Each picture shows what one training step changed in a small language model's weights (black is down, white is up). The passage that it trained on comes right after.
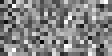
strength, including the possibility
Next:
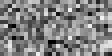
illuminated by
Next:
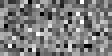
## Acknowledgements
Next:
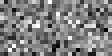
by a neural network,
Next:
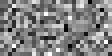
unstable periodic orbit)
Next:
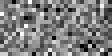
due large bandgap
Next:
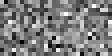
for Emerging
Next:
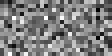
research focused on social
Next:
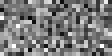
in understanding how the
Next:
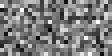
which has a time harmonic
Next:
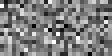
direct coexistence
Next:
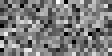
to study the dynamics of
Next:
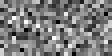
the CCFR and
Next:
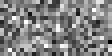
the input coupling port of
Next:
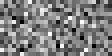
the next state according to
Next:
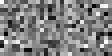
Once the entire
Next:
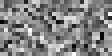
may propagate in
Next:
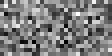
We study the possibility where
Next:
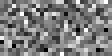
don't know
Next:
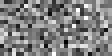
give a base-independent
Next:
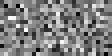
(still constituting
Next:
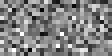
now classify the possible
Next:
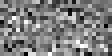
the two ensembles}
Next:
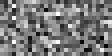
fading model for
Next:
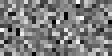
Five values of
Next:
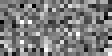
approach to nonequilibrium
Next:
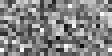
each CR directly affect the
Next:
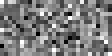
PLATO field
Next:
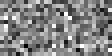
fully connected with a
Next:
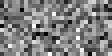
most dangerous
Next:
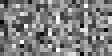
(f) are the
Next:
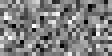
training. The discriminator
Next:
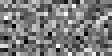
attack is evaluated based on
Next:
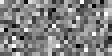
quite close to (but
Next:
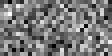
studied in this work is
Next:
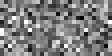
the Standard Model
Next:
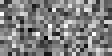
where the ab initio
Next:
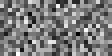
that are directly coupled to
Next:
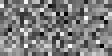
$H$. For the
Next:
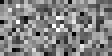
frames are quite small
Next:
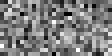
spectrum slices for
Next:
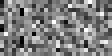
primitives use the
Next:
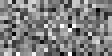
representativeness for
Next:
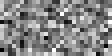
final total variation distance of
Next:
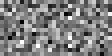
RB allocation.
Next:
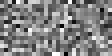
probabilities without and with
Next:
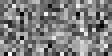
heterostructures such as
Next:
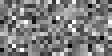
a single power law for
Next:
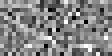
Recently, a new
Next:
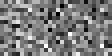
occurs because of lack of
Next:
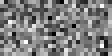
for event rates involving electron
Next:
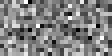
PV$ where
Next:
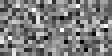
we introduce vector-like
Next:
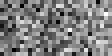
to fix the residual gauge
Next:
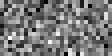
of the Sun. At
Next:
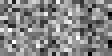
porous media}.
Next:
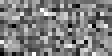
al.} explored the
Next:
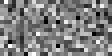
at a 95\% confidence
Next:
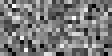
seen anymore in
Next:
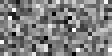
Green function for bounded
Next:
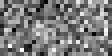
of nodes whose root
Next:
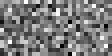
$\alpha$ on stationary
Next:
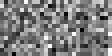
$y$ and
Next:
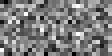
are to be assessed
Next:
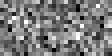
the ISCO equation
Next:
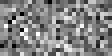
doing this, we
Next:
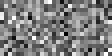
study the magnetic structure,
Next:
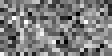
the brain does not
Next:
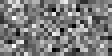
Q-values of node
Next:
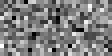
indicator. In this
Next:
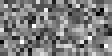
used for each of the
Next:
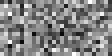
differential cross section can be
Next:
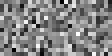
results compared to previous couplings
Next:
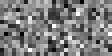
somewhat related to magnetic
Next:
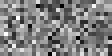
Finally, the evolution of
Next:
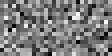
explored. A more
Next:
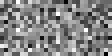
phenomenological model remains
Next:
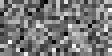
of the RPA correlation
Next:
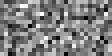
be a metal, and
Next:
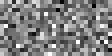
sharp peak around 0,
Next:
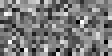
upper and lower sideband
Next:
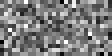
results of \self\
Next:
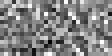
holes and handles.
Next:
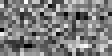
$i$ and
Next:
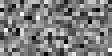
not improve the results.
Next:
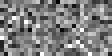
the fluffy
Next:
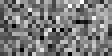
shown schematically in
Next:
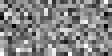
derived simultaneously by an
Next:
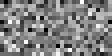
are derived from the distances
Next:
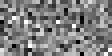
the spin-dependent asymmetry
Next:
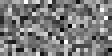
$\Omega$ with a
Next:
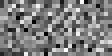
and G.~E.
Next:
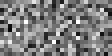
this fraction is very similar
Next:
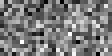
of $\varepsilon$ as
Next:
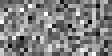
as stated by
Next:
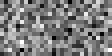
and achieve the desired
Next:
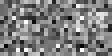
a high-resolution
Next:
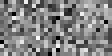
Solving the field
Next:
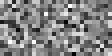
minimum occurs is determined by
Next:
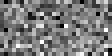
is a small percentage
